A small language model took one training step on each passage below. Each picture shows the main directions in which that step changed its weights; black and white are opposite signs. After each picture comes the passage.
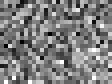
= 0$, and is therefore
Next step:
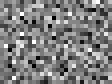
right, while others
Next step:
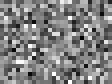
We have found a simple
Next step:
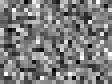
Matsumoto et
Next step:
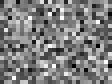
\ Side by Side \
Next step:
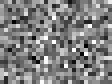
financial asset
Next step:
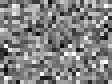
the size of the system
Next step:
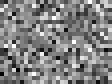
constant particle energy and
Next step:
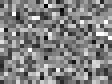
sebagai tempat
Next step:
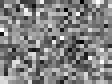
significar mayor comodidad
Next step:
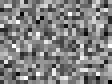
How did this word
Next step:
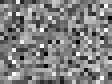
cell tracking,
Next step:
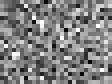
SIS$+$ES model
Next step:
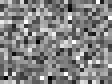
and\ \bibinfo
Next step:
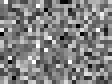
Type III, which
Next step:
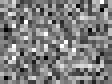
теза про те,
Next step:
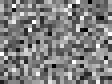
with a varying scaling
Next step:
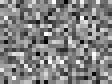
be possible for it. The
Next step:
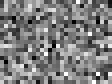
somewhat higher than
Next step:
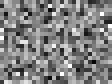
Agreement. This
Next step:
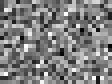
bazı alimler
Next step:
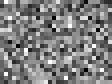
they lack at least
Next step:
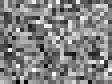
texture of conduction
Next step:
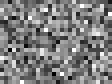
unsupported and
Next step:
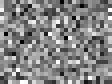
found to be superior to
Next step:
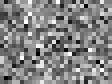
model for business
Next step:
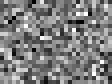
curve). During
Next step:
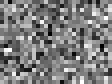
i < j \le N}
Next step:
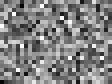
the parameters produce very
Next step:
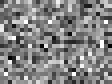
law focuses on
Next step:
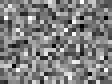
spiral arm A.
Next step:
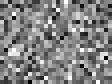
measurement of a particular
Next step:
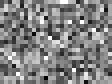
a Keplerian
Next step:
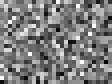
could have been used to
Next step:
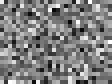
examples of 5G in
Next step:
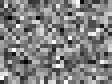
an option to reduce
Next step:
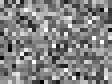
translates directly into
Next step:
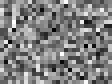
helper functions.
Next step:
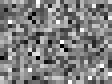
the gravitational field
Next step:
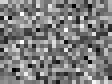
output model spectra.
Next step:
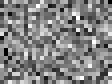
wind parameters. But,
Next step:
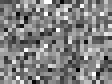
scale invariant and
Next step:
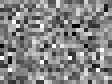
بلکه به
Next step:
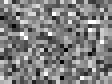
which will have dependencies
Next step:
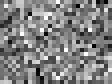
are subsequently
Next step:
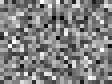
escrita. -
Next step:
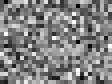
an integer with the following
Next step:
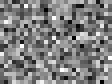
cross-section into the
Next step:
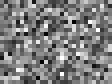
chain. Discrete
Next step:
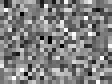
de ressaltar a
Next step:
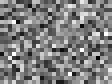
allein das Problem
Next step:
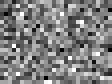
qurilish birligi
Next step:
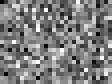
de intervención se centran
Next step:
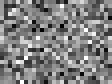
productivo tradicional
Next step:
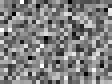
of Trotter steps
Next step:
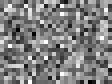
as eleições
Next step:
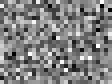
ya da platform
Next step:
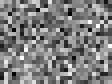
матки катетер
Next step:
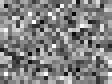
não consiste no
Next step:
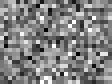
default choice for
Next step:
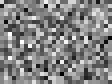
patterns (see
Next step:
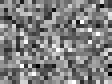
\pm \omega_a$
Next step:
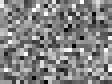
i}$, which gives the
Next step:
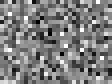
nicht an allem
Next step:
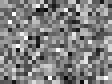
permite modificar
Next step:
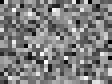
examples of systems
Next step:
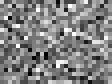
models *"can be
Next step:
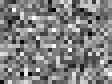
energy minimization. For
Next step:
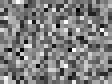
nazar, bitta
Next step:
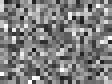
from the breaking
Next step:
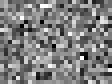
given time instant is not
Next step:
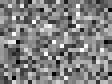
ao posicionamento
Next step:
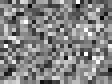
at the limiting point of
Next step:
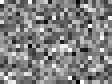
possible distance. As one
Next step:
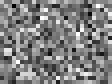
finite temperature Yang
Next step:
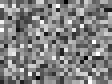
in supersymmetry: large
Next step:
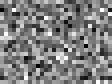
it as a structural
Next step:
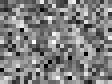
tarzda amalga
